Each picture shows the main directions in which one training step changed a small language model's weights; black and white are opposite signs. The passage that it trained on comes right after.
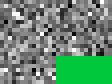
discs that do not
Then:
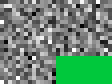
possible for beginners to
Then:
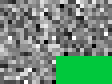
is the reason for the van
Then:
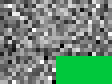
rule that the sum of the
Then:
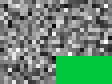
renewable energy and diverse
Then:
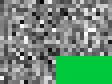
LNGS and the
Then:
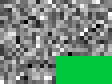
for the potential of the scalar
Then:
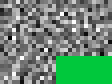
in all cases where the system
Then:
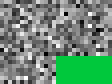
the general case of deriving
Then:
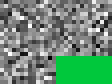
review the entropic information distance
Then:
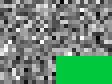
constrained. The effects of shock
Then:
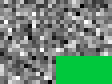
personalized debiasing factors
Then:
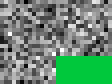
the EMT in a
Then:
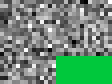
activity in the structure and evolution
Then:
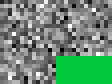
calculation the following parameters have been
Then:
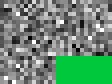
of individual step sizes)
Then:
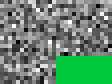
\sim 3$ appears to
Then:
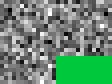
curves with a 3200 K
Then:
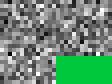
injection variations depends on the
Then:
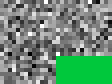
M. Materassi,
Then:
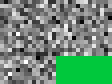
employed is the use of
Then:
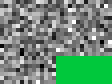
the pressure-temperature frame,
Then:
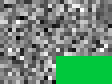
reward $m$ over
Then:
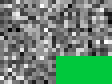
significantly reduces the required nonlinear effect
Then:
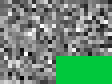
JRR-3 was carried
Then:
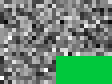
probability of finding a particle at
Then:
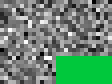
perspectives (see the
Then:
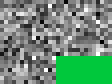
charged hadrons and
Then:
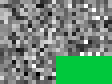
papers each find a different cluster
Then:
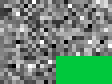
of hormonal treatment received
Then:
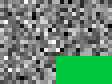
OTE Academy.
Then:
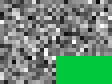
specification and changes to the
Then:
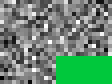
be within a 1 Mpc projected
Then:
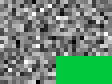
himself to metrical
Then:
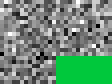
from half-filling the
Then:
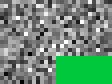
implementations, we deploy the
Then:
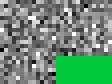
to a power-law,
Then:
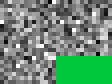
and $\mu_n =
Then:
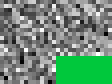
even for static perturbations, due
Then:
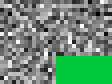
ratio of the 3-rd
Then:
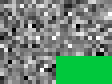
algorithm for HEVC
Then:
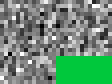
potential temperature---the electronic conductivity
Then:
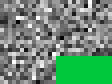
sample retained the lower
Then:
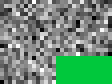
of modeling system for an
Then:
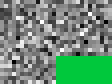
distributed representation of higher order
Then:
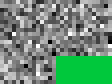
amplitude-phase dispersion of the
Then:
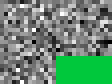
H $ is PT
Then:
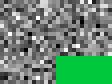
set screw thus set
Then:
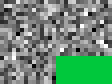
between these coefficients. The
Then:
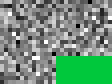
tests of the Monte Carlo
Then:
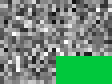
high-density regime, indicating
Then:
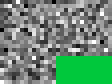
Hence, $B\cap
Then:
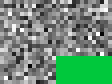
hypothesis. This confirms that
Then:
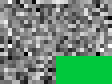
These results will be instrumental
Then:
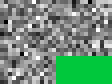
been brought to our
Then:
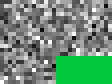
networks the device has to
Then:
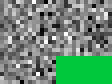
A simple spin-model analysis
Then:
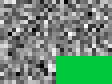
be evaluated. The total
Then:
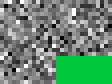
is this layer that controls
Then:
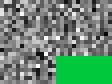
is in excellent agreement with
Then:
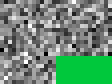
completing the proof of the
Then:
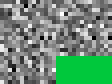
does not affect this result,
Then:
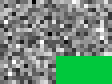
any conceivable gravitational
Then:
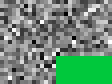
evolutionary tracks are closer
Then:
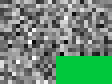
the theory can be obtained following
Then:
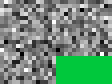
from the curvature effect model.
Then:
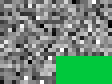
limit. The hierarchical structure
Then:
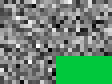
considering both the potential and limitations
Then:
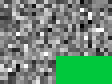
cycles in the internal space can
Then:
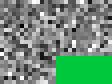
is contrary to what
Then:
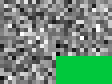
a reasonable signal to noise ratio
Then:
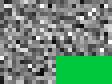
modification of either data or
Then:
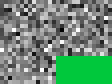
of constant negative curvature space.
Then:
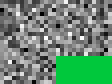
value `0' by making
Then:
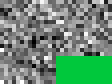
of an identified hadron in
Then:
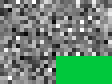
when searching for hidden
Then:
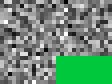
density of dark matter in our
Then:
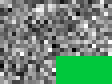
estimated by repeating the fit
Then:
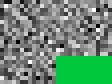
is to transform the requirements into
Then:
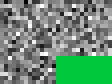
performed here can be extended to
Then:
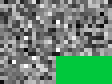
achieved by reducing phase uncertainty in
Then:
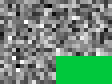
capacitive coupling between the
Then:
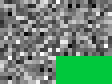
account for very small contamination
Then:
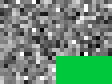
as an alternate stacking
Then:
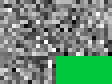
that are not constrained by charged
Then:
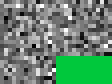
galaxy \1h0.
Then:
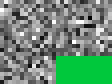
from small teams, with
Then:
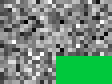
for the RASP
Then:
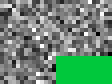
surprising than it could appear
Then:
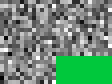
matter densities predicted in the
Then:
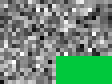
spin species is determined by the
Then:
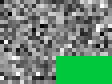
Below we examine the development
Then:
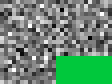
MCMC as explained in the
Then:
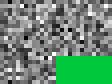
dispersion. As mentioned, a
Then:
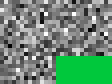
Indian Institute of Technology
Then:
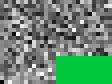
a given model, one can
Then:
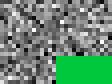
computation phase even when the
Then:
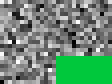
turn out to contain, as
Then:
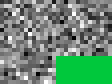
this first application will be given
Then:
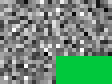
the reports. For
